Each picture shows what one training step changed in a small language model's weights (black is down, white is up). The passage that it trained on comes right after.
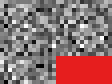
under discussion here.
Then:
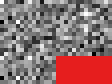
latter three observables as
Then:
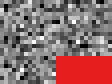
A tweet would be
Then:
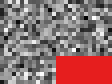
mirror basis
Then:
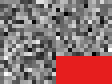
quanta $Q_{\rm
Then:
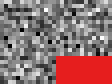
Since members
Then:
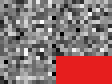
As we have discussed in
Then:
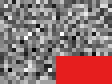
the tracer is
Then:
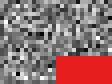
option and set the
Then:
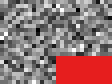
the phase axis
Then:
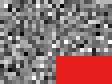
condition of $ R_{\vec
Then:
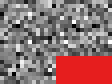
on the values of the
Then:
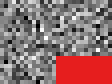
balance, we
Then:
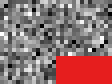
value of H$_M$
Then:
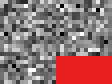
We have verified by
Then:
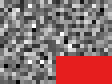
exciting field may
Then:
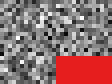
viscosity with
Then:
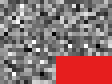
relate the phase to
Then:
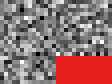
is complex. In this
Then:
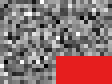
energy of a single A or
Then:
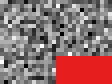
be viable in many
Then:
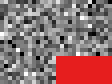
distributions reconstructed
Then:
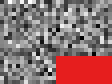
region of the fibers
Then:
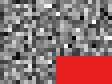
for resolving the
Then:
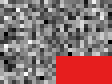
find $\gammap$
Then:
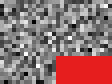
of the combined
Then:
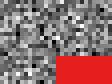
error we indicate the
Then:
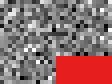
field. It should be
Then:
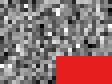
novel approaches,
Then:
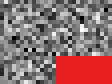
match; the type
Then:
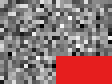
For example, the first line
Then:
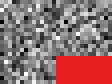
structure consisting of two
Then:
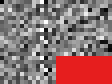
students and more in
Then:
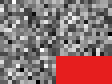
equations (19),
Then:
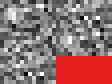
acoustically coupled
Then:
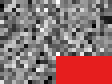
watermark regions.
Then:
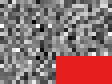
the ansatz
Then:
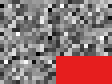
(as defined in the main
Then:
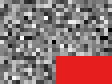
into play is comparable
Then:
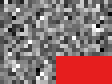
two $\piz$
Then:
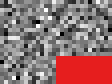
or robots -
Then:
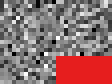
report a giant
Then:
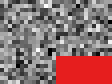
to mention that,
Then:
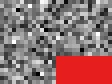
spin-orbit interaction
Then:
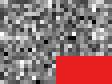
is symmetrical for the
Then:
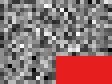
to locate the exact
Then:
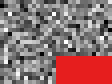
benefits of
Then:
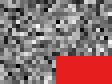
AC stacking
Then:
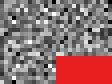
phase metallicity
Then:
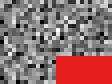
and if so then what
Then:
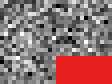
above the cut along the
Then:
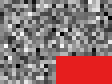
at lower $T$. In
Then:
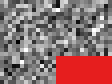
the inverse Abel
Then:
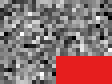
corresponding $S'$
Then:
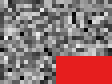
a $b\to
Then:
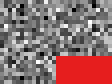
enhancement of the
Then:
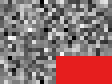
contribute - the
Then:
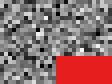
into account various
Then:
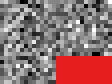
& fully ent.
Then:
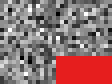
hyperparameters were
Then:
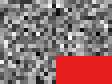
can be removed
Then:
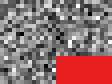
these frequencies,
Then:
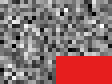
and quantitatively our results
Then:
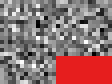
plane wave. A
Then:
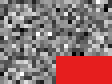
disorder for the
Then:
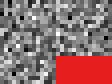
basis appropriate
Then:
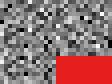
\noindent In
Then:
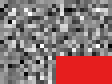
neutrino masses is
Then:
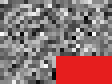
tails in the
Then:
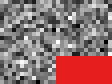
in which all of the
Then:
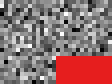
abort the same set of
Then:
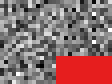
the entangling
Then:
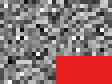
a closed finite
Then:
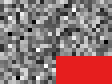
$b$. In general if
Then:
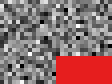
defect formation energy
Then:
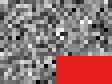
the flow. In this
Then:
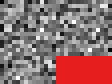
have the same meaning in
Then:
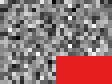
which was not detected by
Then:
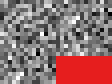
the coordinates
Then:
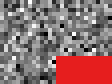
assess this, let
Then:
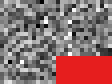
the medium,
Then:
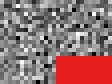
algorithm. In the first
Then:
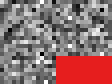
which would result, for
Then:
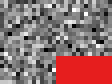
of a negative
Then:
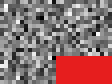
ourselves with the
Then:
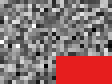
a power law, such
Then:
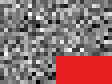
Dirac equation in the
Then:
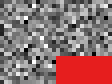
of the spinodal
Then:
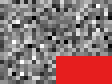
and radius at the
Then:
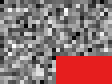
also solicited
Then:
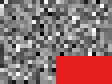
\pm}$ decays into
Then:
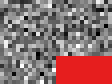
can be classified
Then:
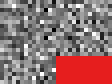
(C) The number of
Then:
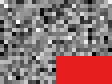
important aspect of
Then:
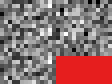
has only recently
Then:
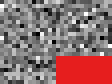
integrated values are shown for
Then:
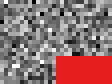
SSB induced by
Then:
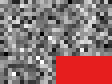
and b, which are also
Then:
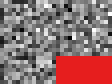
for $\tilde{H}$
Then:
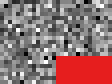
by leading to smaller
